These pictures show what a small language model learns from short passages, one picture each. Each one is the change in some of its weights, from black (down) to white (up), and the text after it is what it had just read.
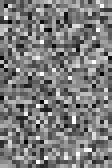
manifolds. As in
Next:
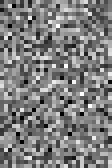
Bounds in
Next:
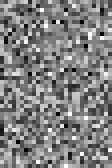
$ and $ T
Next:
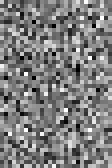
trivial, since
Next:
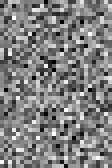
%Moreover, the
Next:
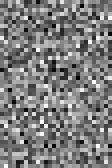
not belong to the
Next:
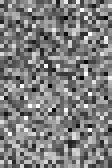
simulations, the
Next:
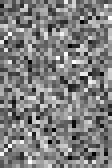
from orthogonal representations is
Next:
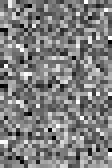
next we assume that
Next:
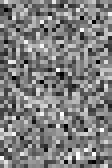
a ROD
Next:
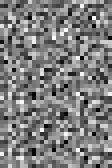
Lemma 3.3
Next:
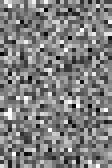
Wien \\
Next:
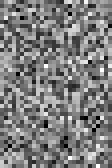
solution technique
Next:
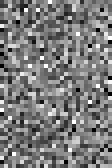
in more detail
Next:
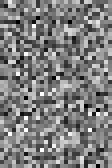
consider, in a
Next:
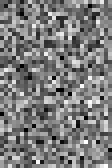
definition of the set
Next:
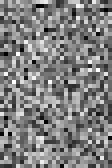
N$. The
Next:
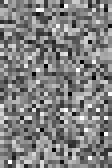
Since computing
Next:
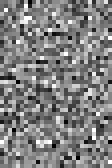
Thus, we can
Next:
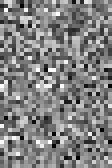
we will consider particular
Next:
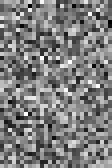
problem by using
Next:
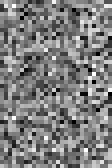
2 \varepsilon
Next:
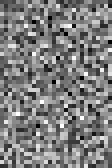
during this
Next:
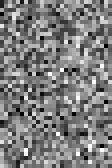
as $X$
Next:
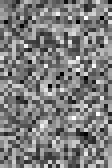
double category consisting
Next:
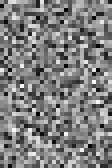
% % \noindent
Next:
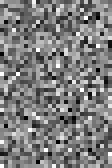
rather sure
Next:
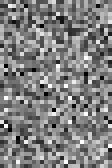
a sphere or
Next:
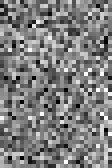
an account on
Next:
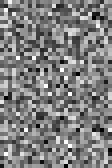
requires that one
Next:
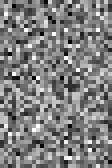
one frame and
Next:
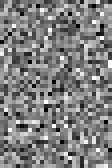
contradicting the assumption
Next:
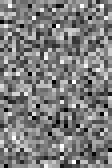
Suppose $f$
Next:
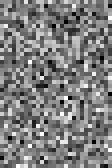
with the period
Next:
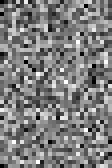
phrased as
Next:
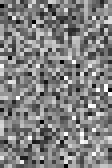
the inner product
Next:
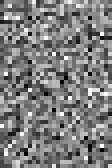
dimension $n
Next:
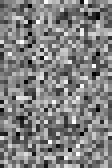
ideas in the
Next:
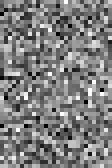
size $m$,
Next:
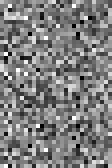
De plus, les
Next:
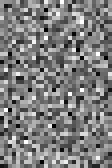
to keep
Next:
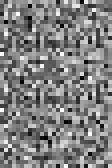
position of
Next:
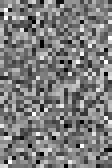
on ne fait
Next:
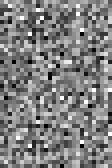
extended Pareto
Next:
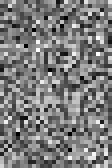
critical values in the
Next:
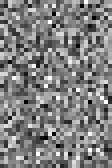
possible limit distribution of
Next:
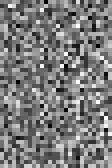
essentially on a
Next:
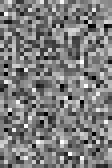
satisfying the following
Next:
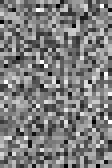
For this case,
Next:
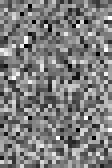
stable (not
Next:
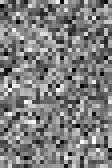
the ends
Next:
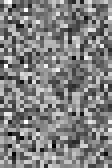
we also cannot say
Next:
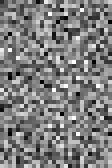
generalization of the
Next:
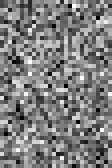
for every positive integer
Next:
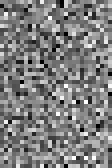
coefficient estimates for a
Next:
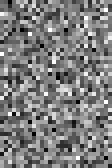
relaxations is
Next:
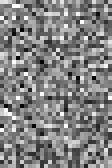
&& \bkappa
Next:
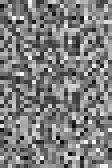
complete the proof of
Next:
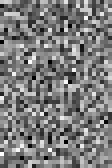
both the gene
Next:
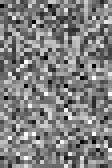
the line from
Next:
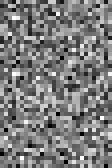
to extract a
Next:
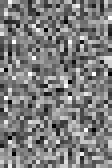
and compare the
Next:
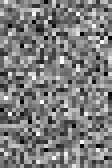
is no guarantee
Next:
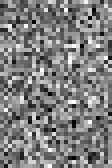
this family is
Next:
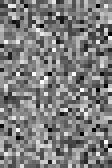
a better representation
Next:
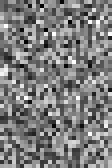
beginning of the
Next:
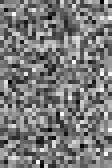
still be considered as
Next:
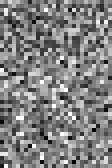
generating function
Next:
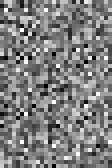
we have, as
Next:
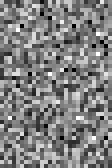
$ {\bf Proof
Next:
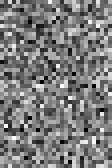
of the same
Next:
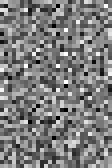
when it is
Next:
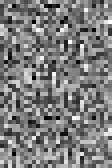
and the regularity
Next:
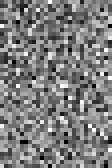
in the partition
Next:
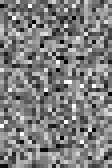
the swing
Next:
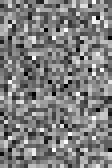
Theorem 2.2
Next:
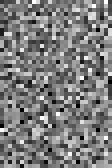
solver. In
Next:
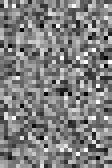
\cdots +
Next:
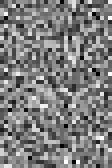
to know under what
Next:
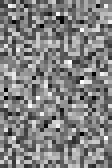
a morphism \[
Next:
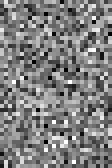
\cap B$
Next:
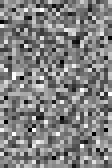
We are left to
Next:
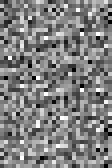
is calculated.
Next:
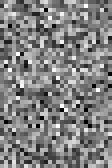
} R\geq
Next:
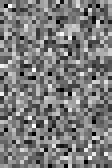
details about the
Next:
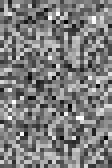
of {\bf
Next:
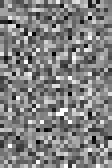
Then, for sufficiently
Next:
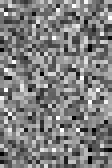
or $(\exists
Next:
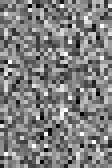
strong maximum principle
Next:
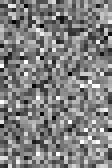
a cyclic permutation,
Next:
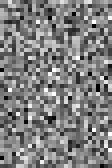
then the restriction of
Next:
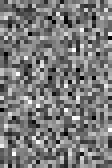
and load at
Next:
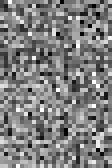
results can be obtained
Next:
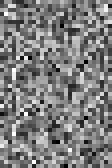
such that as
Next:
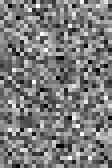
methods} for
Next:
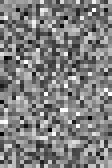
$. Hence, the
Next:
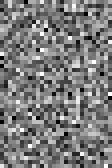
first article.
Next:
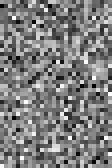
the orthonormal
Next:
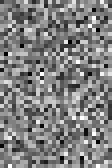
intersection by Theorem
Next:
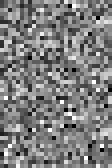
for $N$
